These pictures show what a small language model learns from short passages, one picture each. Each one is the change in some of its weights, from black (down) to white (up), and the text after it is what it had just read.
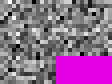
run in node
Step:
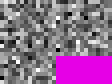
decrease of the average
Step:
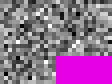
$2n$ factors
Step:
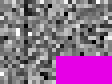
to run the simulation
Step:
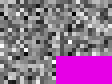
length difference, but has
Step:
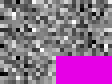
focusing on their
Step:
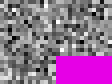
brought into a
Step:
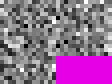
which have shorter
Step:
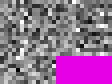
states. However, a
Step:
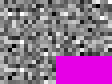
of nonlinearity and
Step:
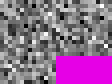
reflectance spectra
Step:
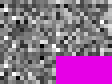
appears sufficient
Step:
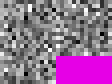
and (7), can be
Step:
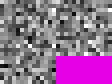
latter being the
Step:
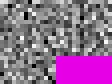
the equivalent and
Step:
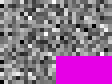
across seven different
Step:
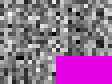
a similar relation for
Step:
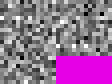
nuclei and
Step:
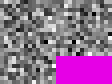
for muon,
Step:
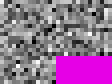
brackets (
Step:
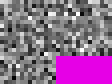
dense core to
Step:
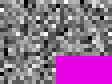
would like to point out
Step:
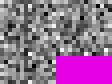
and can be used to
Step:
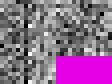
may be useful for
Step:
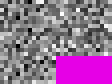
set of universal
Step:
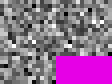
clear that the corresponding spectrum
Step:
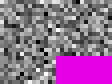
has just one complete
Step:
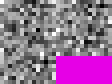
is a polynomial
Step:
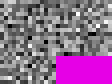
new vortex matter
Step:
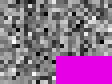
for a free mass,
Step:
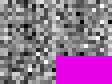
start with empty
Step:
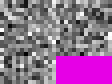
that do not exist in
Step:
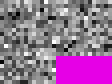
computation}, in:
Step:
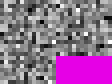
linear response function in
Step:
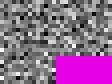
FITS file
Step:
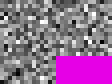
$ V_g\leq
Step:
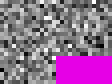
of small domain wall
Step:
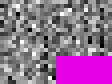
\\The concept of symmetry
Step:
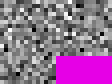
so that radiation is no
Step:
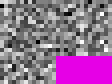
account curvature
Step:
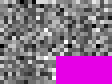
at finite density in magnetic fields
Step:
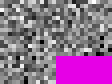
as derivatives of
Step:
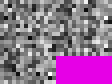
To initiate the
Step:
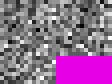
series must
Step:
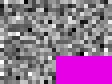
curve is obtained by
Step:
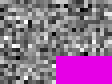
cosine as measured
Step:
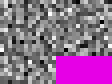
the set give both
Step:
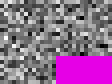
energy levels in the spectrum
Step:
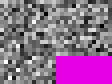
are $N$ independent
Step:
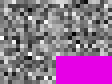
optimal $\beta$ will
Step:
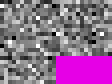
stacking); the
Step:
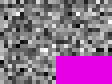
False color
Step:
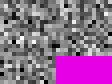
the score function,
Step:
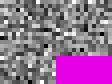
distribution) is almost
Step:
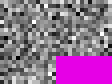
projected onto the
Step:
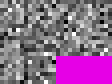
the fits.)
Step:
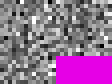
in the same normalized
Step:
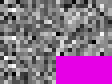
Adaptive agent
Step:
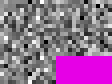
and its limits, the
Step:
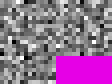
calculated. The power observed
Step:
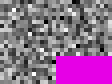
MI and a SF
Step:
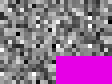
show a simple task
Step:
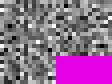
can be seen in Figure
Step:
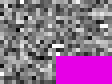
different pattern.
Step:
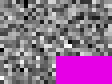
with that of gE
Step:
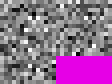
simplicity, we
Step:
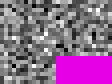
semimetals in
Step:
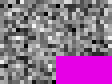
cluster by combining the
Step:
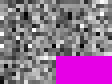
and \ref{4}
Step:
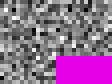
versions of AH
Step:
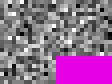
composition rule in
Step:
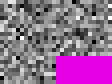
commission rate of
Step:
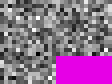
many studies have proposed different
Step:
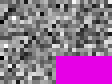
atoms interacting with
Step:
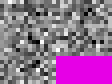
outer element
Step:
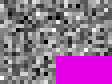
for black holes}
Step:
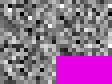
additional consistency conditions that
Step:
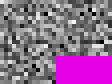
we further write
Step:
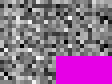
transport properties.}
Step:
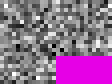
0$ (see also
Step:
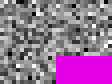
can now ask if
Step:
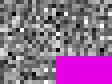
resource usage.
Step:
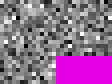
and nightside
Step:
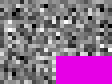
thresholded at
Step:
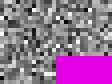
pixel value of the
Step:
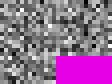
functional theory calculations and
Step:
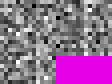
all available 6
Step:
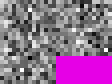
with the same hybrid
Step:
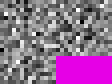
on the equation of state of
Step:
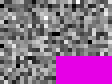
smaller screening
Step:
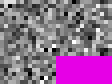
low energies --
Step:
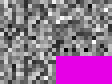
the directions defined by
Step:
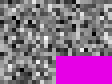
\eeq Once
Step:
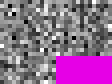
regret. Any
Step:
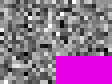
obtained in this work with similar
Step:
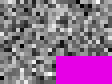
mutual distances of
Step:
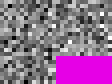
beam sizes. In
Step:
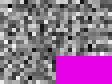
distance. This work
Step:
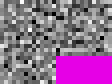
harmonic potential with
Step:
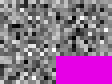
there exists the following
